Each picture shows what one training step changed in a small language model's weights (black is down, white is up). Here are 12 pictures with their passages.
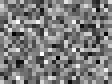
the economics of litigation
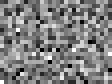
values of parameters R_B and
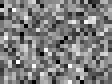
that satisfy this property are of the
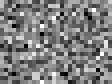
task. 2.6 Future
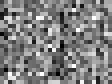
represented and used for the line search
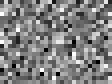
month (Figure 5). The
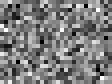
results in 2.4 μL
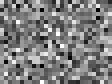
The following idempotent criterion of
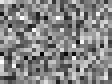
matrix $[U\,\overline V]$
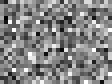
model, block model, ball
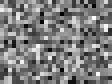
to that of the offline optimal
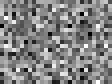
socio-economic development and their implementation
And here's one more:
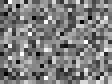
transforms. Barbatis and
